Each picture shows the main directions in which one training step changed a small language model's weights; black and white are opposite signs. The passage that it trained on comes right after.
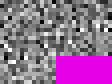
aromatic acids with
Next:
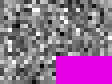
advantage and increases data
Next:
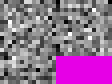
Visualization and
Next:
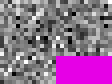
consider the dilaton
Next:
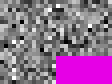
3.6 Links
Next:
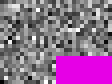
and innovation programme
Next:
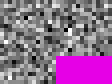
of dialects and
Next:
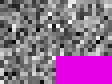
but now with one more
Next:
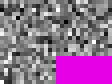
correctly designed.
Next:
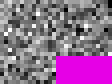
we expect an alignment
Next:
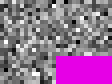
was restructured again
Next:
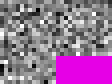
on programming skills
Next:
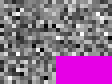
the manuscript.
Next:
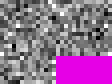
that a system $\R$
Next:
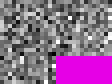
of missing data and
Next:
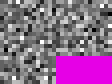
The fecundity
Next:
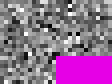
opposite direction.
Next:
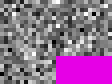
parameters we use the mass dimension
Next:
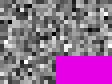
heuristic as it does
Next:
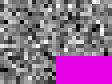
4 ºC before their
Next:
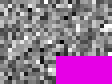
reducing to a common
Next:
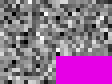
depletion, and
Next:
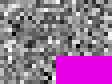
adapt and actively
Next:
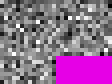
the input signal and the
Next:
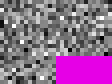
in coconut
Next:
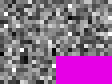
power is adjusted by
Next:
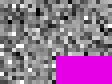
causing project failures.
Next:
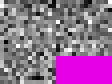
online journals may be
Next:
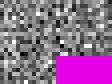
skills and leadership
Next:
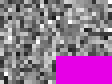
a long time (1
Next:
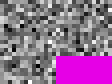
J.S. and
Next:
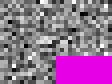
effect based on the phenomenon
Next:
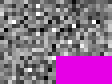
the functional constituents
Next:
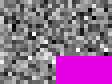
of aggregate air
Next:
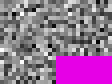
better than the ORE.
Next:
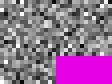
\newblock in {\em
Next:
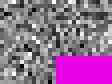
\langle s_i
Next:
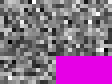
collaborative learning and
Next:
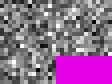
each sub sample and the third
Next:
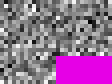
particular in Pakistan
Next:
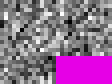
for 2 years between 2018 to
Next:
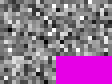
and eigenstates of the
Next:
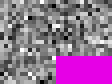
there is no relationship between how
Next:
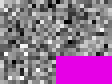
this condition into (7),
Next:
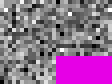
work by providing larger facilities
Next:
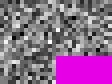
to create the next generation
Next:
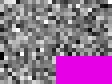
derived the orbital solution
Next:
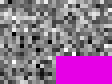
cancer cervix
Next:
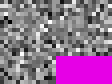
al.\ report a separate
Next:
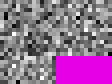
for the same geometric
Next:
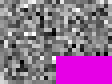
child's education as early as
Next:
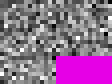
our case, panels
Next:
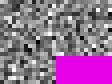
and JTA5 are
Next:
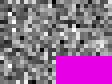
Understanding the detailed
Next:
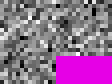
indices as an index of
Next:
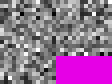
tool of analysis. The theory
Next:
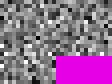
a second example in which a
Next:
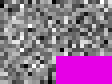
Utah as of
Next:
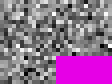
final performance averaged across
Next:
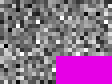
the curvature perturbation
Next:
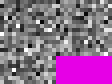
the PACU was
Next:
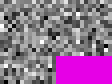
with FL while the tool
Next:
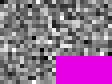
dependent variable */
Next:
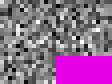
the steerable
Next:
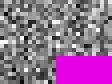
free graphene
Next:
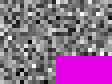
of the beauty in
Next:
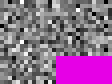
racial group.
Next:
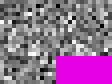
of two slightly more
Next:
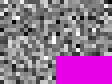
prediction accuracy, such as
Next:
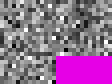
based around the key elements of
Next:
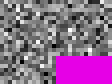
beam splitter.
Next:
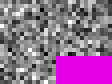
institutional policies in
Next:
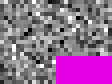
%model complex adaptive
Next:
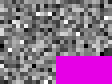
stellar arcs in the
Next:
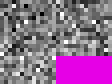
the inhomogeneous
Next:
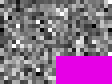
the total rank of the
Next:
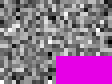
that a uniform
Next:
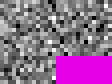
that $\phi_{\beta,
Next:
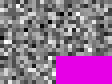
*C. difficile*
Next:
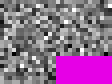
in values of 27%
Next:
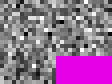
techniques, as is seen in
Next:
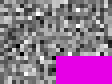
details on a number of levels
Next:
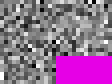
Henan, China
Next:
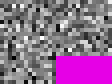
continued fractions. Here
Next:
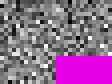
the paper. 2.
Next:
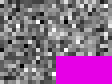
the AVS,
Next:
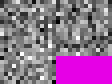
greening activities on the
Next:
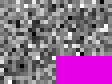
which is physically equivalent to
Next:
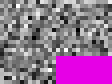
is widely used in
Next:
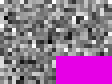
using both blood and
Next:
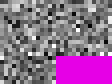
and in the other related
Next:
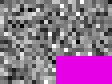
on the ground, keep
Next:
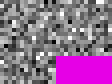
resource for structural
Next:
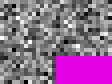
at each lattice site.
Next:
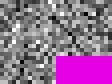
that the free energy of the
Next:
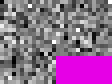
Co-operation and
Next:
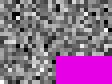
of Energy Grant
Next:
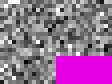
illustrative application to
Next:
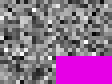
inversion yields a
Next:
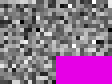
resemblance. The
